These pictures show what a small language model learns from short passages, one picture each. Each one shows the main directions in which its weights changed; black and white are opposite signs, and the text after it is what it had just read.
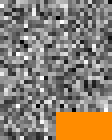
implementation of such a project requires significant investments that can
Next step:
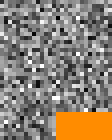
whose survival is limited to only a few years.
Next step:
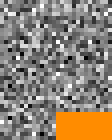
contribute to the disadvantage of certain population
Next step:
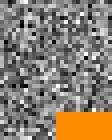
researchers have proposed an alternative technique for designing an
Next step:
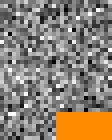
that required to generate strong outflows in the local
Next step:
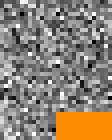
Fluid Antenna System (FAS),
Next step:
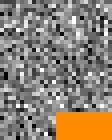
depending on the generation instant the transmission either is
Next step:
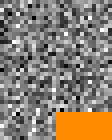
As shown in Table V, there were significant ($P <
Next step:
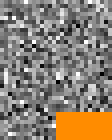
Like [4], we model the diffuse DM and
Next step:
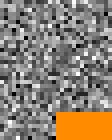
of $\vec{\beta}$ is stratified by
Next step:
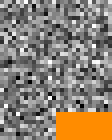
cesarean deliveries have been
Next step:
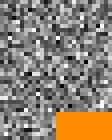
a vector of parameter inference sufficient statistics for model
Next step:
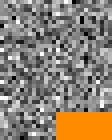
solutions of the seven-dimensional system of equations. The
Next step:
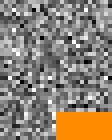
range, which points toward extensions such as a
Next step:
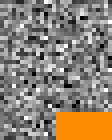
mixing angle and neutrino trident scattering.
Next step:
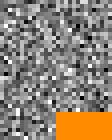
and one amp for a safety margin)
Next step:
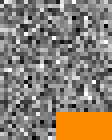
& Out & Out & Out \\
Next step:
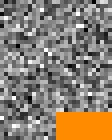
Council (SJC) with the
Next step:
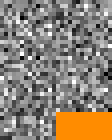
is meaningless. To remove such
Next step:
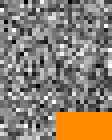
than the Sun in a cyclic fashion
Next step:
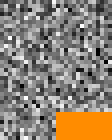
the couch and watches the Bob and
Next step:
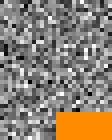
such a manner that $\det(\phi)
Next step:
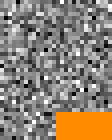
are assigned to each student answer. The mean
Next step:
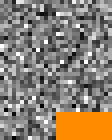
with four replications was employed to conduct the
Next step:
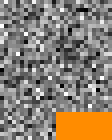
our model’s output (–0.1643)
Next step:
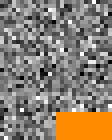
as brand preference, time dedicated
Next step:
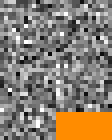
approximation of the LA in comparison tho QC.
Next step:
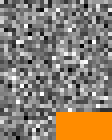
([Bourien et al.
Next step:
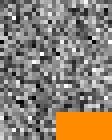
of CPU. Processing time of
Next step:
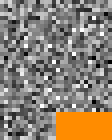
an average employee brings to an organization.
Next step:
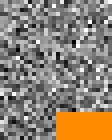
u Vojvodini u skladu
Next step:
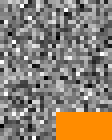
part of \eqref{unitarity33}
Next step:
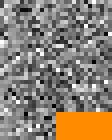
plane,\rq\rq J. Infrared
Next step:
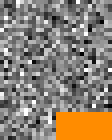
is minimized for the mean vector $\bar{x}
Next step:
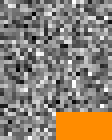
$ is the even and $\bm{\Psi}_{\rm
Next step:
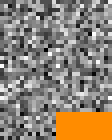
the increase of $p$. The values of
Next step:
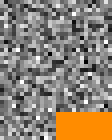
class using the Team Games
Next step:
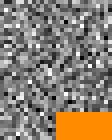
was housed individually in a cage with a
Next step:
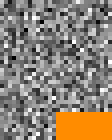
and enhances access to essential cancer
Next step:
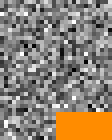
headlines. Ex-Wife
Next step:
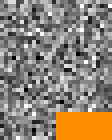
access. (L) Conditions and regulations have not
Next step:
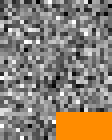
effects of each one of CSC's components on company
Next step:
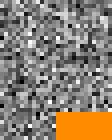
summarized below. \begin{enumerate}
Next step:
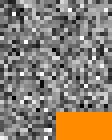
1998). Physical properties of JTs are
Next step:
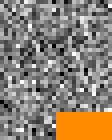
facilitate access to credit, adapt
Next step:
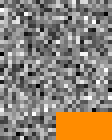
of conformal blocks summarized in
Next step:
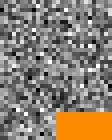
dem auch das französische
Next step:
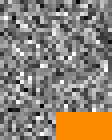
L^∞ -type: uncertain initial condition and
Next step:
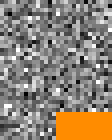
diagnosis of cardiac dysfunction.
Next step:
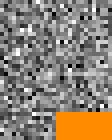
Z. Trontelj,[3]
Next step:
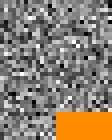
happens ad-hoc rather than through an
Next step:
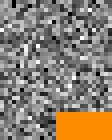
luminosity has been extrapolated to the
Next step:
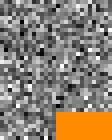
reduce the duration of ABT by
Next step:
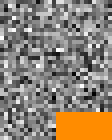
awareness of the principles and
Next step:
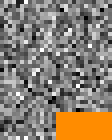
and auditability to strengthening sound
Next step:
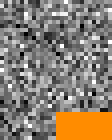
at the very latest after exploitation through papers
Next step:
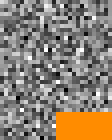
the percentage to the absolute number of patients is
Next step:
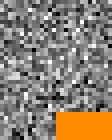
how deixis shapes meaning depending on
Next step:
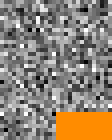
role of coordinator in the so-called
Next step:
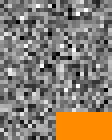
of Results with M. Rushid et al
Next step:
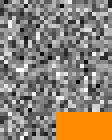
account that \cite{Lebedev}
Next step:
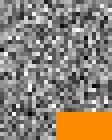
without assuming some form, whether it be abstract
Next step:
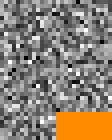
AdultsNishant Patel¹,
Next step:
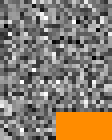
of magnetic impurities deposited on the surface of
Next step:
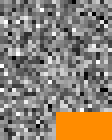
flight test. Using the DASL allowed
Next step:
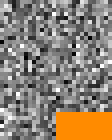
governments can publish OGD in a
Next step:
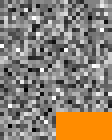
numerous countries across the world [1], aiming to
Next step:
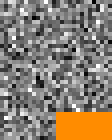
access subjects to which the relevant access control rule
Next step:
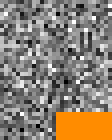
defined by the condition that the orbital angular momentum is less than
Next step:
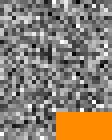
knowledge base, decision-making.
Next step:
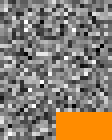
can further extend the proposed encoding methods beyond the current
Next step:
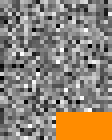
of the biological samples [17,18].
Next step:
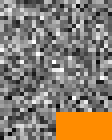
corresponding Yukawa couplings. The soft
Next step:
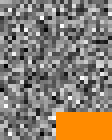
the haematological, renal and liver
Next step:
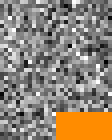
is one of the important factors contributing to this, due
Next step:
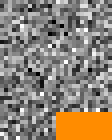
\mu /\partial n$ which is related to the
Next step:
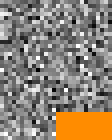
spheroid dominates its outer,
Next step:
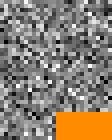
{Chen}}, \bibinfo {author} {\bibfnamefont
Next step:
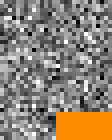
film and substrate of choice. The
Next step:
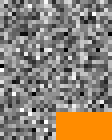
foreign policy. The country's geographical size,
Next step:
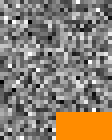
with and without correction by an adaptative optics
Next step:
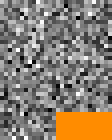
received by each question and the timeliness of the
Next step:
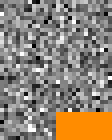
of VHSs in \Ir.
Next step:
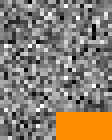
are subject to convective and neutron finger
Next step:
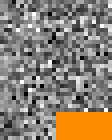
enables the speaker—and the
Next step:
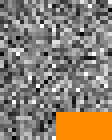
Based on this initial identification, we obtained followup
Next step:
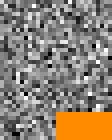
chapter from Miguel de Cervantes
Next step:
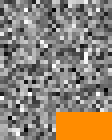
dependence, some of the literature used intricate data
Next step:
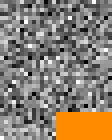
applications are available in the English language. They all
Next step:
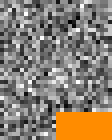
around 450 ms after stimulus 766
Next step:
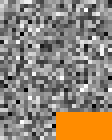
used for monitoring the radon level in a specific
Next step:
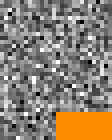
and λ of the traffic flow was
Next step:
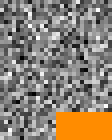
among astrophysics, and a number of
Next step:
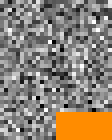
an easy structure to depict except for
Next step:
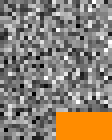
the field of photonics, various authors have reported
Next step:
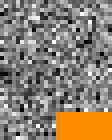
aggregates with site disorder taken from distributions that
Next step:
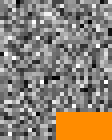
system} is an inference system based on a single
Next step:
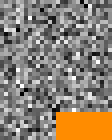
& Median & 10th pct. &
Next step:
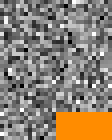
is new drug delivery system for oral delivery
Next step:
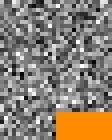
from patients, Mohammad Amin
